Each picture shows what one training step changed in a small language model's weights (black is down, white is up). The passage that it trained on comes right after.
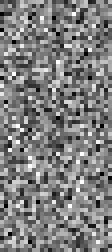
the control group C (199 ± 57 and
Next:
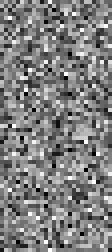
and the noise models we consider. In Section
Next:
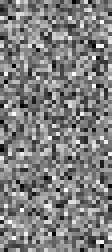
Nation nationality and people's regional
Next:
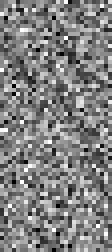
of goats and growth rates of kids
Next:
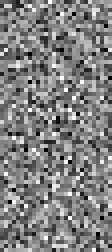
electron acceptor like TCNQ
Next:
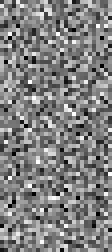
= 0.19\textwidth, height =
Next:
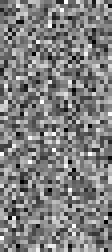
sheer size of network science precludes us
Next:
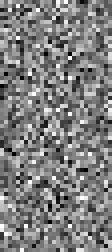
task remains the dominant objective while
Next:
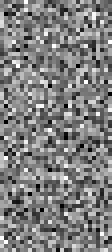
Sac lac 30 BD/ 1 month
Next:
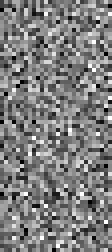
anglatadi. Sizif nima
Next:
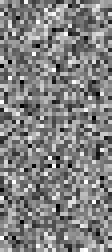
detector effects, signal and background simulation, background
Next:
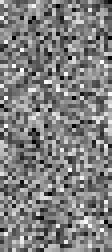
the role of the *SOS1*
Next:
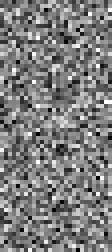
academicians, enabling them to
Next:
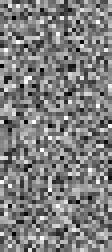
benefits incorporated into urban
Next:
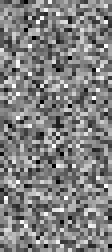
paid to particular examples of headlines
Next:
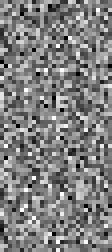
a need to expand tactical flexibility
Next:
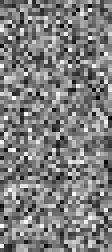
science through metaphors in terms of being
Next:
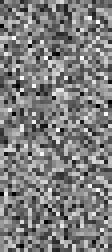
primer nivel internacional en el sector
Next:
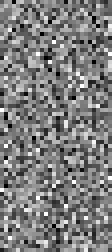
ai repara o singură
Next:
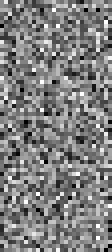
requirements for the degree Program.
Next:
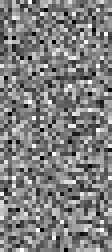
испанский языки,
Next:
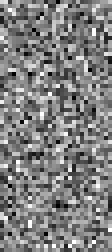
the principles of radiation protection must be taken
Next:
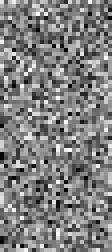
one of the contributors in the economic
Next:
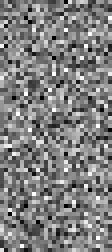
transactions. The uniqueness of the
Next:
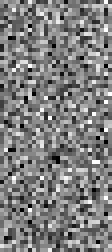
e desses fatos verificados
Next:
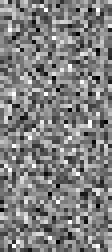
mais difíceis no que se refere o
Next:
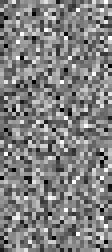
panjang, sudut berdekatan
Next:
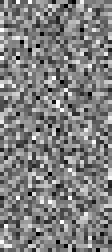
kunda talabalarda til
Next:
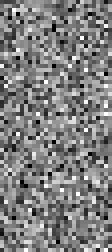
site as the synchrotron emission
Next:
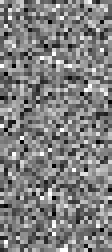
adaptativa. En la inmunidad
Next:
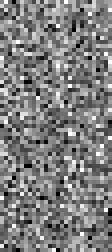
on the example of the Coulomb potential
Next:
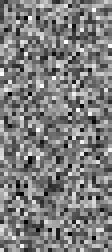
transverse momentum in the laboratory frame is
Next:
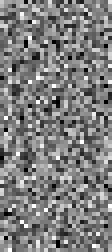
a planificação de comportamentos, de
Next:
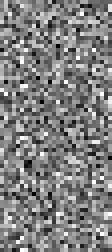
minima in $\Omega_b$, and
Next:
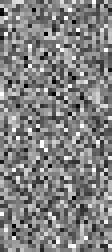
cities under terrorist attacks. By
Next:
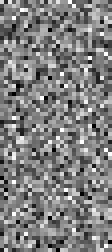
bilan iqtisodiy foyda keltirdi.
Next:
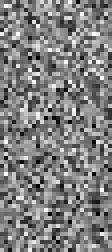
thermodynamic phase transition in YBCO
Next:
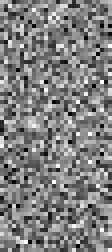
own constitutive equation which is used to
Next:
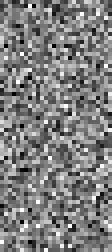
population control methods to improve the quality of family
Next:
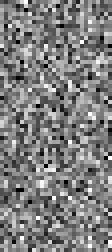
field scheme of CeIn$_3$
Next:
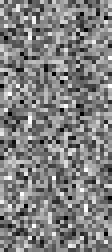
aim was to eliminate fake
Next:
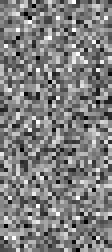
Here $(k,l)$ means a
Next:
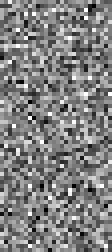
cause irrational technology usage
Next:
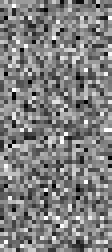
được thu
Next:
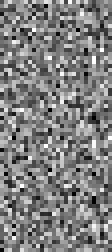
polar QNMs of Bardeen de
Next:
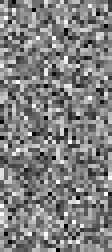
applying constrains on the expansion
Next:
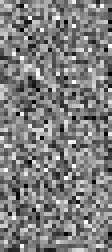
the thickness of a MoO₃
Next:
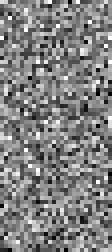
dried for 7, 6, or 5
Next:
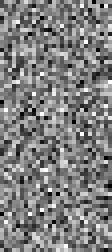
mushroom blended extracts. This
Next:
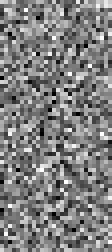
where JARTIC is available (black) and
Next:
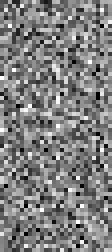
feel comfortable with them. On the
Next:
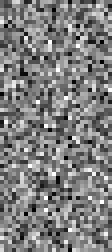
different direction that of the reference wave and a
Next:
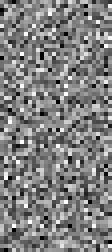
dikenakan kepada pelaku
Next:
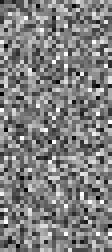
causa delle attività
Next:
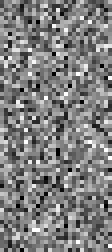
expect that, while the exponent $\beta$ value
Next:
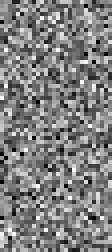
Gobierno, el indicador de
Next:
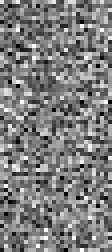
янгиликка интилиш,
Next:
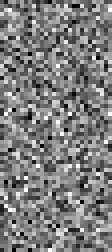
and accurate method for the determination of
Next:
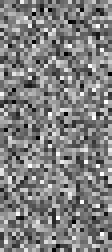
SEED project leader always took the
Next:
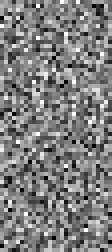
z inauguracyjnej
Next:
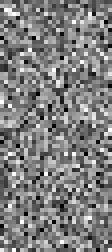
middle part with removable draft
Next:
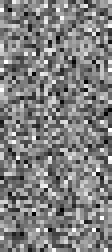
and use of «green» construction
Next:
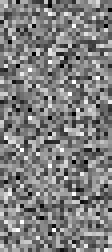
Identifica quais experiências,
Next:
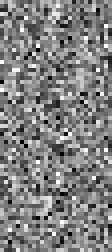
to global public health, also affecting captive
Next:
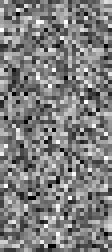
of a soil, thus improving the load
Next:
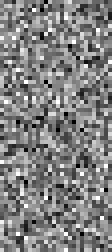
Branco e Sangue Azul;
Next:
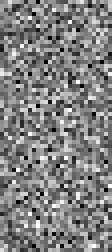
synthesis method combined with controlled
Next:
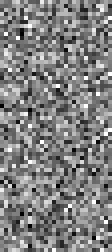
a single update and bottom for the
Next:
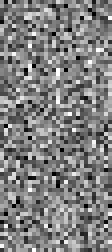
is inserted into the canal orifices
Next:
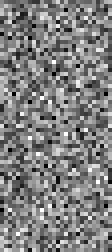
of all, teachers need to take into account
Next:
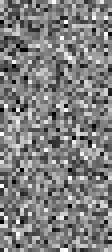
таҳлил қилиб,
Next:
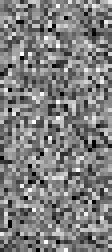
performed in a Zeiss Merlin operated
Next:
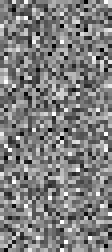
PD. We used controlled learning and
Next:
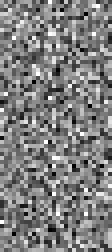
reversible gates. This reversible
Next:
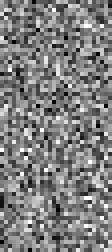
at which the operating conditions change, as typical
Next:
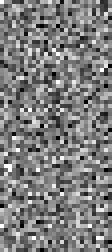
are used in this manuscript: PU
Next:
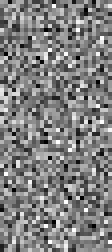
si konsumen yang sedang
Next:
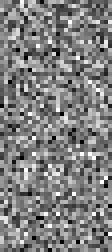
de una respuesta). Porcentaje
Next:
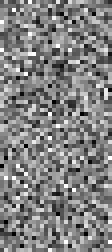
condensate is negligible and the
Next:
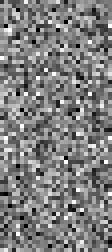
qarashlarni “Majolis-un
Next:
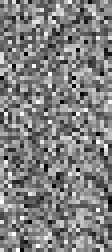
modification to the publishing agreement
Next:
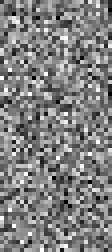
domestic and foreign scientists on the
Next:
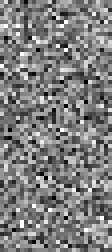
mukofotlari bo'yicha
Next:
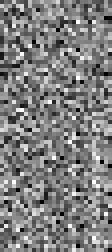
so‘zi ham ishlatilgan.
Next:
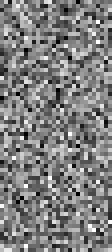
basing on his own experience and understanding
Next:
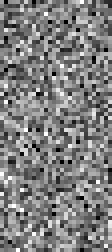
sample is rotated with respect to the external
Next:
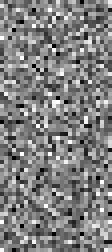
$z=0$ are \begin{align}
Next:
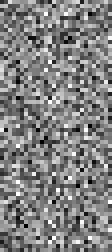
professores do primeiro ano do
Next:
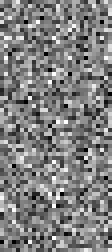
we show the abundances of N and O as
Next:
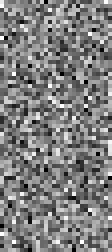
different visual tokens are concatenated
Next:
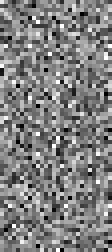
and surrounds the organ completely. The
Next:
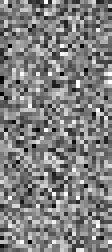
concerned with a quantification of
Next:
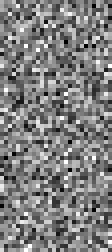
place in the Ukrainian economy,
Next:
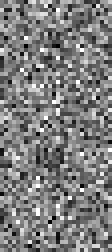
and, as a result, form their perceptions
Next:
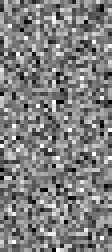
$\zeta \to \infty $ (Fig.
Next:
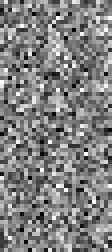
cross-sections $\sigma(E)$ from the
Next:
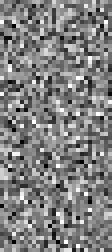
v}_a \cdot \frac{\partial
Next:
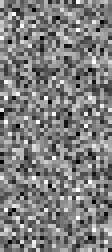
VARIABEL MAKRO
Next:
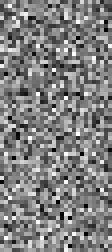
has a similar shape of AUROC
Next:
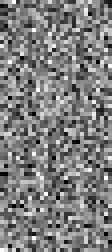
mind that this would be just above half
